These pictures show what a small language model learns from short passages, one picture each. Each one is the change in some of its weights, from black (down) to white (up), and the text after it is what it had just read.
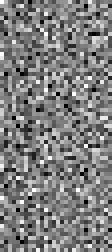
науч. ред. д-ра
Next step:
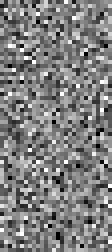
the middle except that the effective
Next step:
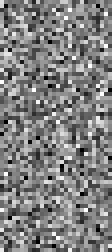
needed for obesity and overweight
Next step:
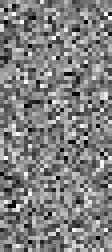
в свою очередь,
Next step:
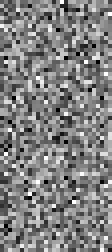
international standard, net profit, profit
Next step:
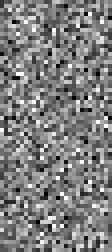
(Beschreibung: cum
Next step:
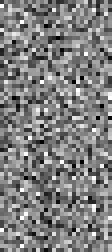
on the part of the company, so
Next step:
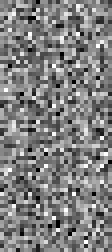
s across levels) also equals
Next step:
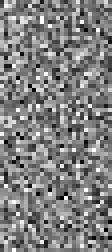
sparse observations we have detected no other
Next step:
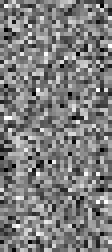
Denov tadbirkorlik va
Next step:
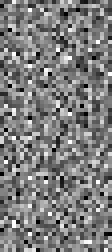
edir. Şagirdlər
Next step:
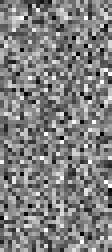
removal of point sources as well as
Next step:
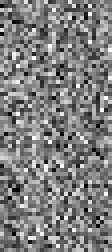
the dimensionless azimuthal
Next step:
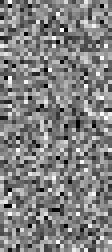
were treated with either DMSO
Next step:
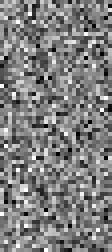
replenished after each sampling time
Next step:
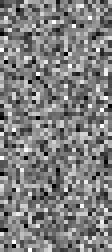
replaces (\ref{NE17}) of
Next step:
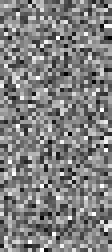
boshqarishning strategik
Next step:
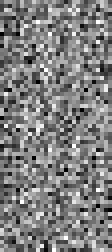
Kendi gücünde
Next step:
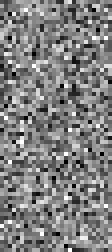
elongated and dorsoventrally
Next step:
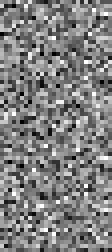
(24GB) graphics cards. The
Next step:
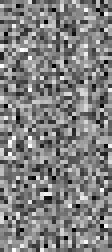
stator voltage space-vector is obtained by
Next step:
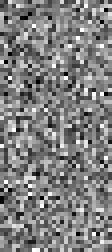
only under the thin-lens approximation and
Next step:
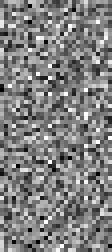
MINING SECTOR
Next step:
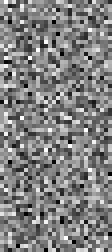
NGC~1313w. The low
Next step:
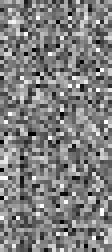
whether the LHC experiment can resolve
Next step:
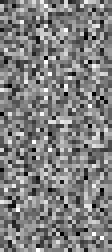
на дві групи -
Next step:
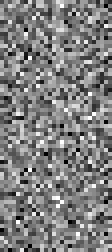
yaqin yillarda ularning
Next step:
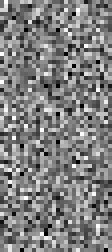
differential equations (PDEs),
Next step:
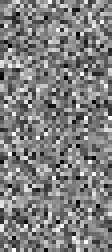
If the letter "mashgulun
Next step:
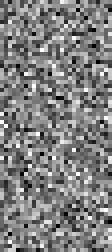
haqida fikr bildirar
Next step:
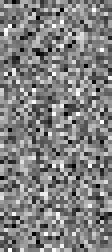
oscillation periods growing with the
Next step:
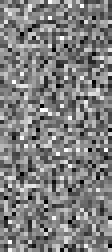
be commissioned for a price which is
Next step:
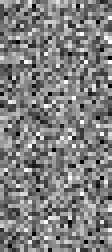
changes in their outcomes from unduly
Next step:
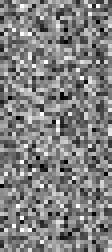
qadimiy greklarning
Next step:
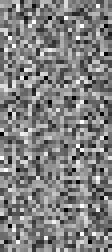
use of probabilistic methods is
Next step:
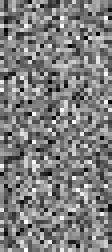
из кожуры граната
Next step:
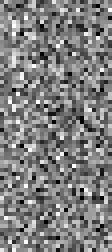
management; process management subsystem
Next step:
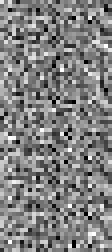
طبقه بندی تابع
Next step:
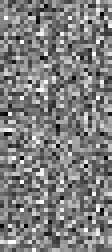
a hydrodynamical model that has an
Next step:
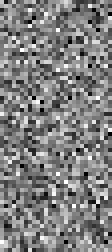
and encircled energy radius which
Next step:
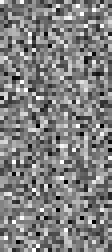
complexes, and other anisotropic
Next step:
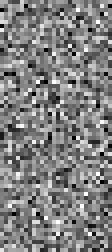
time-consuming projects can
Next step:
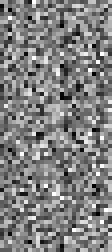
sensorlik, moddiylik,
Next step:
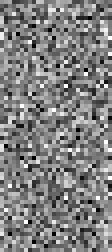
The disease is responsible for considerable
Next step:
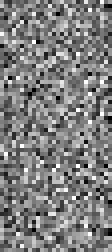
de una tarea laboral con
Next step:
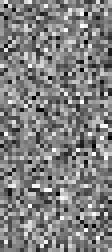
receives larger contribution from high
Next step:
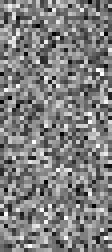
Hockly N. How to Teach
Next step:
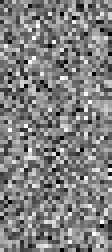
interaction, for the two multipolarities
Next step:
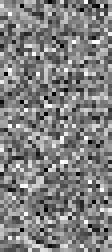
Scholar) – Número de
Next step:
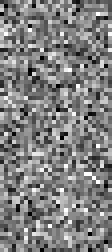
judge themselves badly and be
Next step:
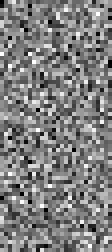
our EIT light curves), so this
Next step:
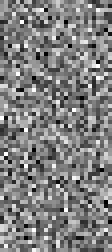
disagreements between the two reviewers,
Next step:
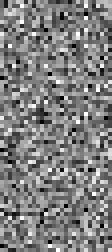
patients return home with
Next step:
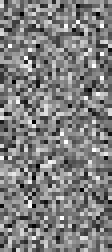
(or merocoenosis) when in
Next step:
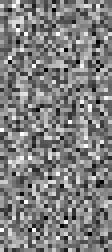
language acquisition and it is
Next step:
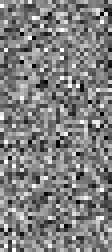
wafer is verified within standard
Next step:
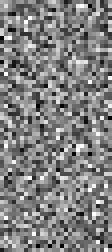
centrosymmetric medium. As a result
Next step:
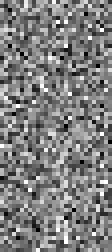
in any other activity and withdrawal
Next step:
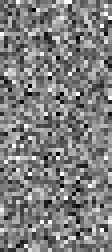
to determine the distance between the image under
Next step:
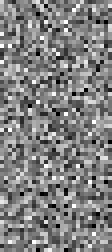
field lines (green) near the
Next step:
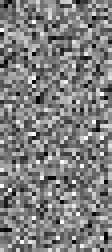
segmentadas desarrollan
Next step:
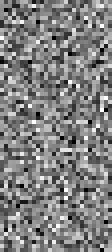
the NEP excess is several
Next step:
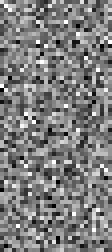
adaptive update strategy in the
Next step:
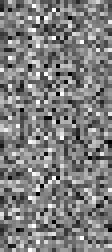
: Search space dimensions, S :
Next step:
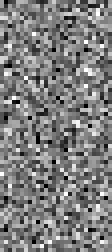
чтение текста на
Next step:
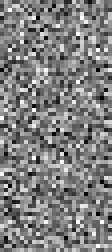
avoid overwhelming users.
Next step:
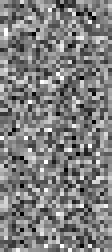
é verificar os parâmetros
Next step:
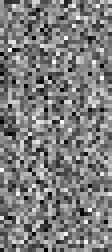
Effectiveness of the Partial
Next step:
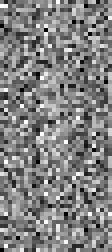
намічений режим
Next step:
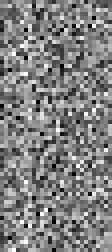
qahramonlarining qiyofasini
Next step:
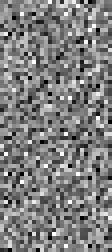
correctly described by our calculation performed
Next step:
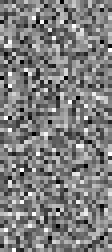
measurements, for instance by modifying
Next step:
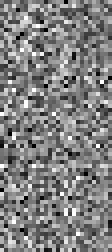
for their combining ability and use in
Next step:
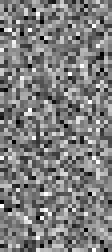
_F $ in (\ref{1}) is given
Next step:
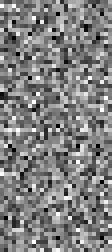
instance, coupling a particle to
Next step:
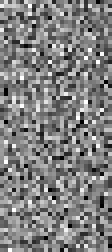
$I$ band is quite noisy for
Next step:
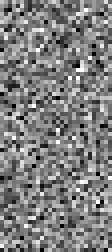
pedagogika instituti,
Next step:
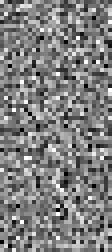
tayyorgarligi ham alohida
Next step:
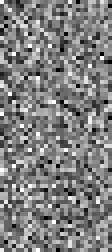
centylem.⁴ Uważa
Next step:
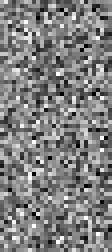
is easily diagonalized by means
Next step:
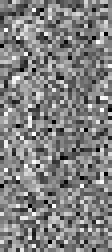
revisão sistemática da
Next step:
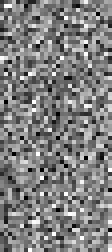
real-world exposure,
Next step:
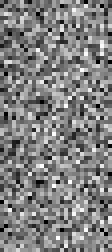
se fala nas teorias,
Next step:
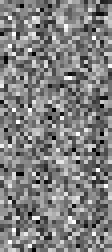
самая традиционная и
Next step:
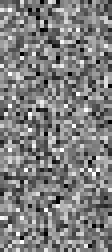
different conclusions are made about the charge state
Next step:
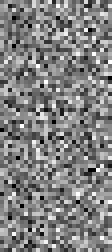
The Stored Communications Act
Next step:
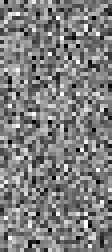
are quite dissimilar from those of
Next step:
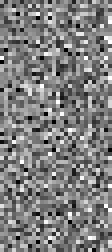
qilish quyidagi muhim
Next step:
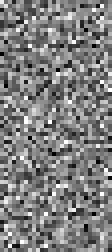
Ukraine, to identify its main
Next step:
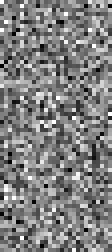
T. Pfau, {\it Rep.
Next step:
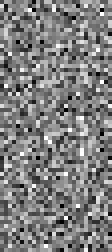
is well explained by the anomaly.
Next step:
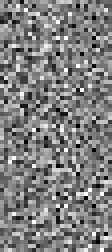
sulphureus* plants grown in
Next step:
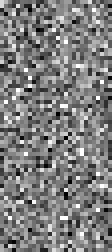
in developing countries. This may explain the
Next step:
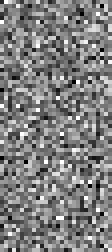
searched PubMed,
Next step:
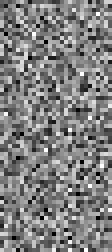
anglais, *involvement*
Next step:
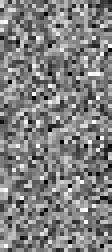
and 2024, these infrastructures have
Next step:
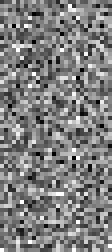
la separación de las personas con
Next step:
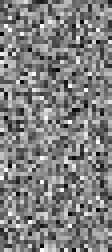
on the density probability function). If one is
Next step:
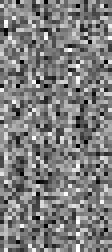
сифатида асарнинг
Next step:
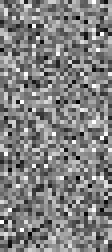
report no conflicts of interest.
